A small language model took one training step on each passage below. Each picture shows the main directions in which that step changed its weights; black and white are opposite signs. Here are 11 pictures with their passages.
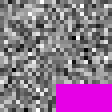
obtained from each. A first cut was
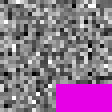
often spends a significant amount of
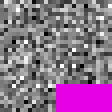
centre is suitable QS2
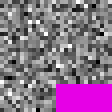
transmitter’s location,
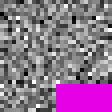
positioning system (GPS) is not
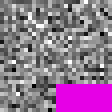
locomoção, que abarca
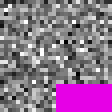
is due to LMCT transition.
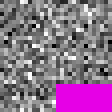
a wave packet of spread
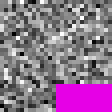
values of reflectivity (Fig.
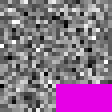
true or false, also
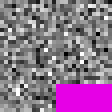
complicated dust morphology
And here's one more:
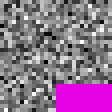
Mater. Chem.,
